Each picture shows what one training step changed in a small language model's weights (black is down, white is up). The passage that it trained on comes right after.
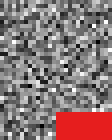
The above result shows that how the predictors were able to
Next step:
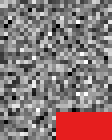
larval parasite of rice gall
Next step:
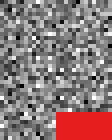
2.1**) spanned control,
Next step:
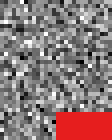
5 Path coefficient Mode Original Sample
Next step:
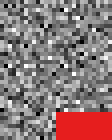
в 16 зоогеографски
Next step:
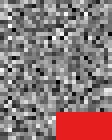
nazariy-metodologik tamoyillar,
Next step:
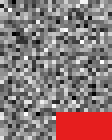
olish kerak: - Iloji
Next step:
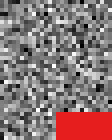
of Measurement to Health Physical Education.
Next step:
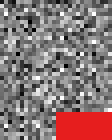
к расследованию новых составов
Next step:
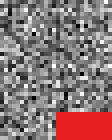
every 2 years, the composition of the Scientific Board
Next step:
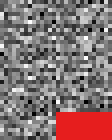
DataCite, OAI-DC,
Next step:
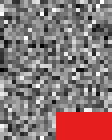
experiments was set at 10 $\mu$C. A
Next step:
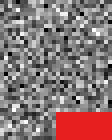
the $q$-real number, they are given by
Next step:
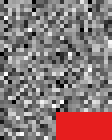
o'zbek tilining lug'at boyligini
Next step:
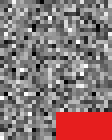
Дренирование во всех
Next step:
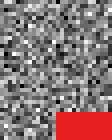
the projection of curled pinched torus which is
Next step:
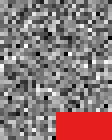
holes and black universes --in which an observer
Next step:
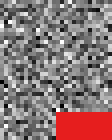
texnologiyani amaliyotga tatbiq
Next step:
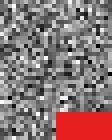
subgraphs) as architecturally distinct components; working context
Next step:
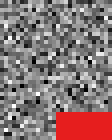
resistant to known/chosen plaintext
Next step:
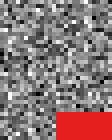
reported the ... {\textit {Heat Statistics
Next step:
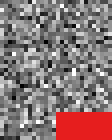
health, and therefore this review does not meet the scope
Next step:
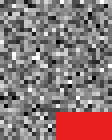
this time. From 2001-2011, the number of
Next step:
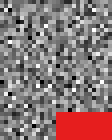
высокая распространенность
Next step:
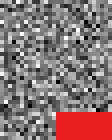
B40 entrepreneurs can promote products from
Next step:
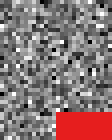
Safe Two Higgs Doublet
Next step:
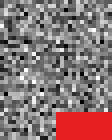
The ash (0.5 g) was treated with
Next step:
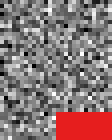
their MIDI import procedure. This was found to work
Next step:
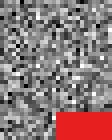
work included the following tasks: final evaluation of the results according
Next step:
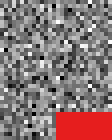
that the without a scalar potential, the Dirac and
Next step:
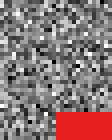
fluorinated NPs and did data analysis and diffusion
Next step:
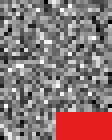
glucose Total Yes No 25-45 20
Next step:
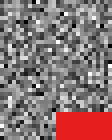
did not impact maternal or neonatal
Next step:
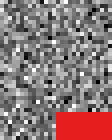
to transfer sufficient water downstream due to both capacity and
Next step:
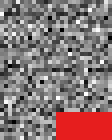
conclude that there are four users' characteristics. The first
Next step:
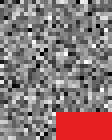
research process. These studies highlighted the potential advantages of
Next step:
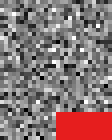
believed that irrational numbers were impossible since
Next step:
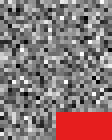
method. It gives researchers admission to events and data
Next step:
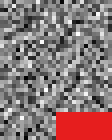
ish qilinmayotganidir.
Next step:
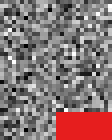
возможно только через
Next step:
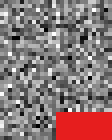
associated with this article can be found in the online version at
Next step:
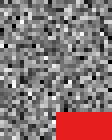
37 ± 2 °C and stirred continuously
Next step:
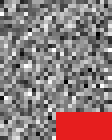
detailed clinical history for diagnosis and appropriate typically seen in
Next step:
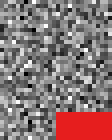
inter-relacionadas baseadas no mesmo modo
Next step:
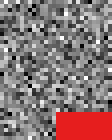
tends to deposit the solvent-rich
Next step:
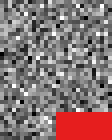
videos and identifying the potential threat objects, we
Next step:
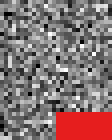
in the $xy$ plane. To show this, we
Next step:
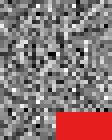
електричних втрат. У
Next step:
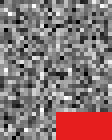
components are not easily visible in a single interface.
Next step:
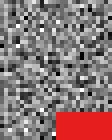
to evaluate the impact of energy resource optimization and electrification on
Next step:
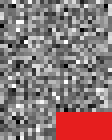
\caption{\footnotesize $w_1$: 0,
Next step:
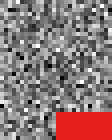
slowly in the bright part of the diagram,
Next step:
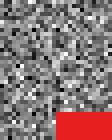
addition, we checked that using spatial bins from 20
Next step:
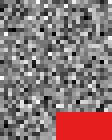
to the soil through a system of pumps,
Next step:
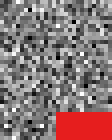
giving questionnaires to respondents using a
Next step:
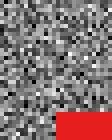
which do not differ from each other. They were the
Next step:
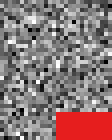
with immature development of the criterion \item
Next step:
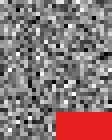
ikkala tomonning manfaati
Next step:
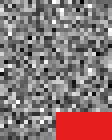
After preparing the system, an initial molecular dynamics simulation will
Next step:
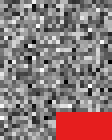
of future officers of the operational and tactical
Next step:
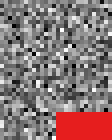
tahan api. Tungku ini
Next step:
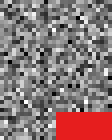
stronger should be their effect on the global
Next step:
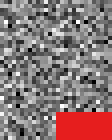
organization. Employees feel that the employer
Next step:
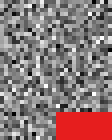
inverse of the modulus of the eigenvalue with largest
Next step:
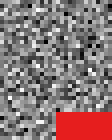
t)$ is the probability distribution function (PDF) for
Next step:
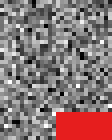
attention---can match or exceed Transformer performance on
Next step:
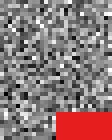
электрических характеристик
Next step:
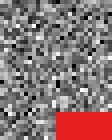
interculturalité dans la littérature
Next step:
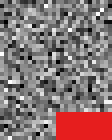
line to the shadow band. Right hand
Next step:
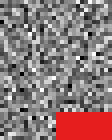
support of 26 healthy participants that voluntarily agreed
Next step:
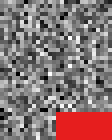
*Rue de Richelieu*.
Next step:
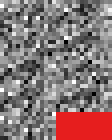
PHYLACTOLAEMATA 7
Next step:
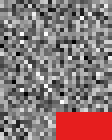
mumkin. Bunday vaziyatlarda
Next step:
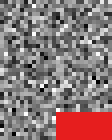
meanings and interpretations in ISO standards,"
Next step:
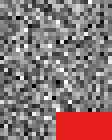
guarantees, overtime earnings, and
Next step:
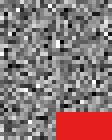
in turn suggests that any detection of primordial gravitational waves
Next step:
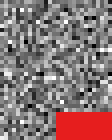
z veřejného
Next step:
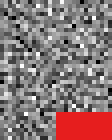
(using slack)¹¹ 19. After the
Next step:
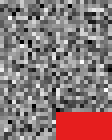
well especially if the dimensionality is large. It performs
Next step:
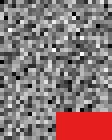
cette matière, puisque que le
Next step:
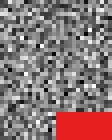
\approx 400$ nm (using carrier
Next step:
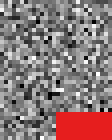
date. \par The third element in the path amplitude
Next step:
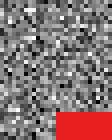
Y., Moreno-Murcia,
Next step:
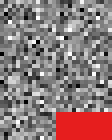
< q_5 < 1$, the two reduced charges
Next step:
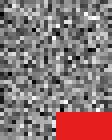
dotted lines, respectively). The negative linear
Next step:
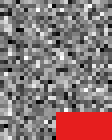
болады. Бирақта бир
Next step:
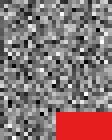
tez va keng miqyosda ega
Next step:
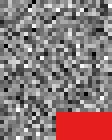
возрасте в общей численности
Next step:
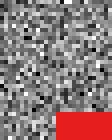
detailed description of our numerical methods). Given $f$,
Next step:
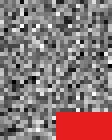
on in the following, the vortices are point like,
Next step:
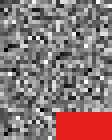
participants having already adopted a form of asynchronous collaboration
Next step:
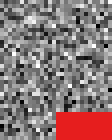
diversity and reducing the risk of premature convergence.
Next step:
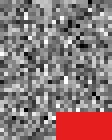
xil javoblarga ega
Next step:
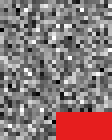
$\wedge A$ true, that is,
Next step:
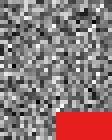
and the consequently huge economic damage it causes
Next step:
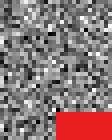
uning muhitini ham to‘liq aks
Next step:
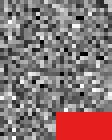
1. Sementara itu, Klaster 3
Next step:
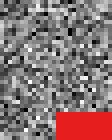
kHz. Carbon was a conductor to generate
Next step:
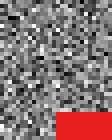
crpenje iz raskopa.
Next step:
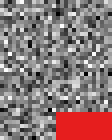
of molecules for robust statistics. One recognizes systematic
